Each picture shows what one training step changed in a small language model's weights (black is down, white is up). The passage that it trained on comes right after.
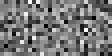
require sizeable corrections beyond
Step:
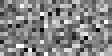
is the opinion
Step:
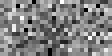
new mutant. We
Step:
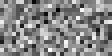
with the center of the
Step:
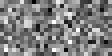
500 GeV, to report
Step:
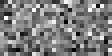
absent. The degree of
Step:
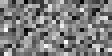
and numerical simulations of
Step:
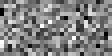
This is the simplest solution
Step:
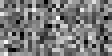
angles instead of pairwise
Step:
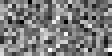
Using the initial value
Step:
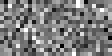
parameter $\gamma$ appears
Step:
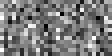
Here, using a proportional
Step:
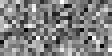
it is limited to a
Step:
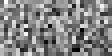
given the input mask
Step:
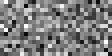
are searched
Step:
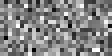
a parameter $\chi$,
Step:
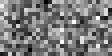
biggest suppliers
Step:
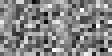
with the conventional boundary conditions
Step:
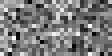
Our experimental range in
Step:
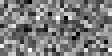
It can be seen that
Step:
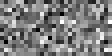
how to combine the
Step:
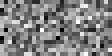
to the mean field
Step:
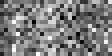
luminosity is increased. The
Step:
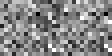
theories, such as
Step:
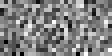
and $\phi$, from
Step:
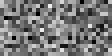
topic and randomly selected six
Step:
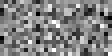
1, and the last
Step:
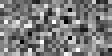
also to be noted that
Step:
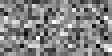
to choose a particular
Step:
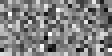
purity of the event
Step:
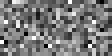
generalized onto their counterpart
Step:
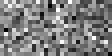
discussed earlier, mobility
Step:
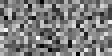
of the key factors responsible
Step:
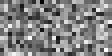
are in fact the
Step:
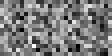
limit of linearity following
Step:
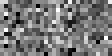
assumed WIMP velocity
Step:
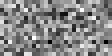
the other hand,
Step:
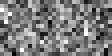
as well as new fields
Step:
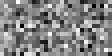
PDF with the experimental
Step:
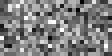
frames, both are constructed
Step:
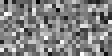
or an element of the
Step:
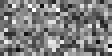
matrix. In terms
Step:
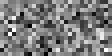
qualitative understanding of the
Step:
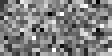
denotes charm quark,
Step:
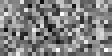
follows the evolution of the
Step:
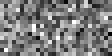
defining models on a
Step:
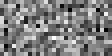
the quark condensates
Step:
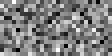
surface is probably
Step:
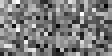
it for efficient deployment,''
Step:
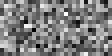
the real value for
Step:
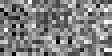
from the network. We
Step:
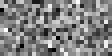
and all the works building
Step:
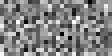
the averaged mass with the
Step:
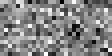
which can interfere
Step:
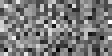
have a contribution from disk
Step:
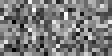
non-zero power of
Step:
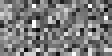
Good approximations for
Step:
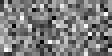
jumps in fund
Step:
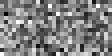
Bottom: Schematic
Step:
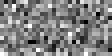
2 at present (blue
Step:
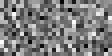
containing approximately $68\%$
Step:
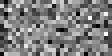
locations equally,
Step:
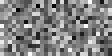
For a thermal state
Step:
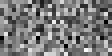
usually unknown and have poor
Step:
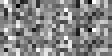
\bibitem [{\citenamefont
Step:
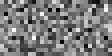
cancelled out and
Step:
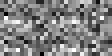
to survive within
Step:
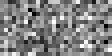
case, as an example
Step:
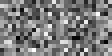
were also measured for
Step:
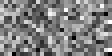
Introduction, in the
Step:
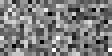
show that in terms of
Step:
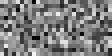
& Slavery
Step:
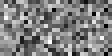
AI as an independent
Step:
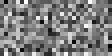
order (quadratic)
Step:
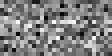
to form a black hole
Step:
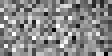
get a new one.
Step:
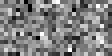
a significant influence on the
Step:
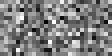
flakes with high
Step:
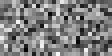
perhaps not
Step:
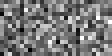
are not definitely
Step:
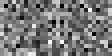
measurements revealed multiple superconducting transitions
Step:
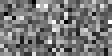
generation of spatially
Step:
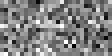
\caption{The extracted
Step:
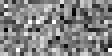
or $b-$ quarks
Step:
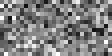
By all means, it
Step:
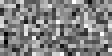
the atom with respect to
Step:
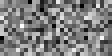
and that a closed Universe
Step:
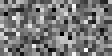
be achieved over substantial
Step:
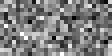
effects of these limiting
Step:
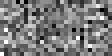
relative Gibbs free
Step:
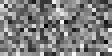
Consequently, accurate space
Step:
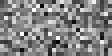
disorder. Laughlin
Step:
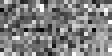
or method. \item
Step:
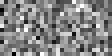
the critical field we are
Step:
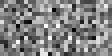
the Erler
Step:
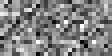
Multipath fading is
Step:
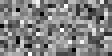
& Technology Hellas
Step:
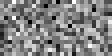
quarks, we use the
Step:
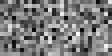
would spoil our
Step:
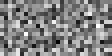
of the superscript
